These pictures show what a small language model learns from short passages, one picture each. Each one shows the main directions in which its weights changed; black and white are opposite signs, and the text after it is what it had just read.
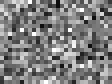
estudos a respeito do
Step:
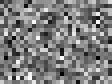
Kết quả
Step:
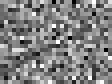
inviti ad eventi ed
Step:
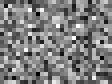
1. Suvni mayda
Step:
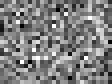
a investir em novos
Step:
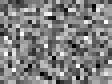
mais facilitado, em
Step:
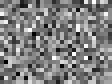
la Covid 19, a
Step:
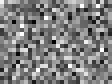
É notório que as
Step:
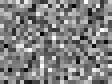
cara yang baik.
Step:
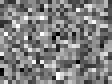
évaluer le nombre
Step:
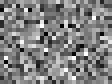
- GUARINO,
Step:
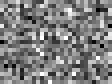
hal etishda muhim
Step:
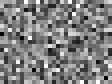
қатысқан, я
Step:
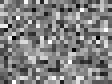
пациентов с
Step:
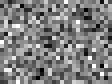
- Bass, B. M.
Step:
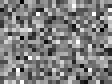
principais responsáveis
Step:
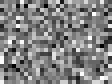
drugiej jako
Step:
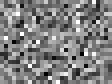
Shartnoma asosida
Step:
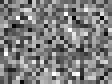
G’ulomov S.
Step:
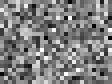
commerciale du site
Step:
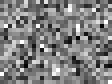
Вацца дал
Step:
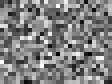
pues confundidos se
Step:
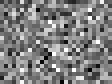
cura di J. Bentini
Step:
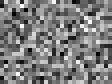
celui-ci est
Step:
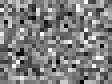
de projeto foi de
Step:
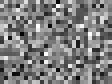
приложения, как
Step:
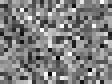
учинчи нашри).
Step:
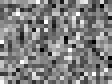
ㅈ [JJ]
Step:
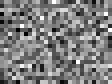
pulih atau
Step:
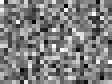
are consistent with
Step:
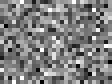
el uso que se haría de
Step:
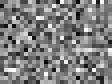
оид маъмурий
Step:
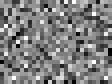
vital combinar la
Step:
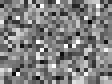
Schüler (ebd. und
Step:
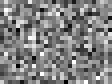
megalomaniaco do
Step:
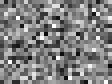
tedavi imkânları
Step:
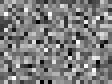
A. A. OLIY
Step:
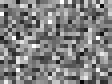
natijaga erishgan
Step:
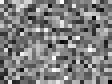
des entreprises.
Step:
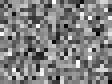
ce chiffre est
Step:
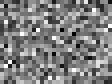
no ambiente escolar,
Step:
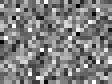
и их применения в
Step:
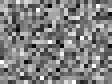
los recursos que el
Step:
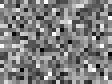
и его придатков
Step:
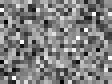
de 17 años)
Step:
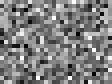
el interés del grupo por
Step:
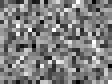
held out a high
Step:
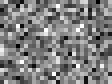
os profissionais e o
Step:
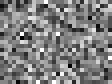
todo o território.
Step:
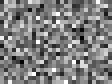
infatti, alla
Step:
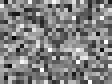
ni América.
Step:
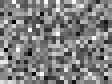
ofrecer: con la
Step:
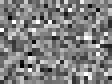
turunnya nilai
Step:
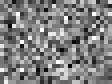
Değer) R :
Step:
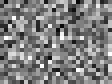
узимало маха
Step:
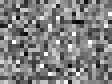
належить до
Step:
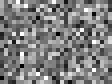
mineiro, há o
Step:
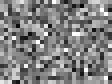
uma mudança nas antigas
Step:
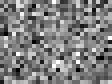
rencontrent dans le
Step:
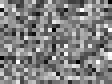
juda jadallik bilan
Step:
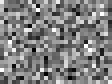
$P \cos pt$
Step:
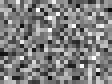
en sangre es una
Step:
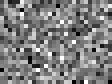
causa sufrimiento
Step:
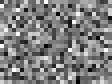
и безопасность
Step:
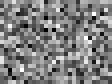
= 1$ ekanligini
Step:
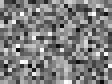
sevgi, iroda,
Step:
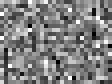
de superficie
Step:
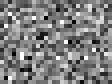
a Maringá,
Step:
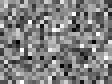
+26 балам, і при
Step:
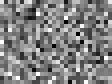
pupilas, a duração
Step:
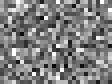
of their implementation,
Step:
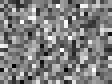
determinante en la
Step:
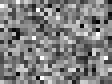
el verticalismo y la
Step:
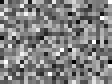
aves, tal como sucede
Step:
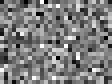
eine Dekade geringe
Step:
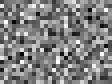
de Urgencias: A
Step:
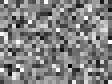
— множество
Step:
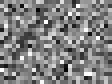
- Смотрели ли
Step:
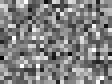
publican todo tipo de
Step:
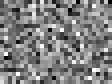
bo'lgan. Demak,
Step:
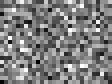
Infrastructures and
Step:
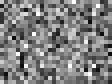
levando em consideração
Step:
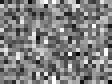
responses given
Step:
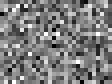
la habilitación de
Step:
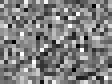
по организации
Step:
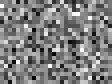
navlarini nektar
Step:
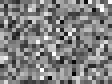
no ambiente ao qual
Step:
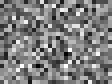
ахборот) бу
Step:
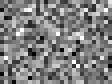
ta‘lim muassasasi
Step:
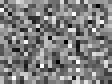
et internationales chargées
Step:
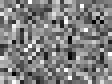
A Tanács [A
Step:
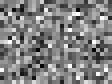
Americana**, n.
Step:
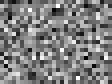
paralisia de Bell,
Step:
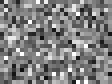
1 - самец,
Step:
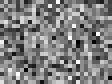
l'entreprise et
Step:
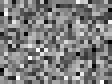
MTP Press
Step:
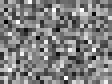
la totalitat de la
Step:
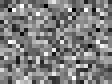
endi barcha jurnallar
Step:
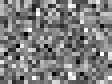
psychological aspects
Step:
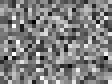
Renforcer la
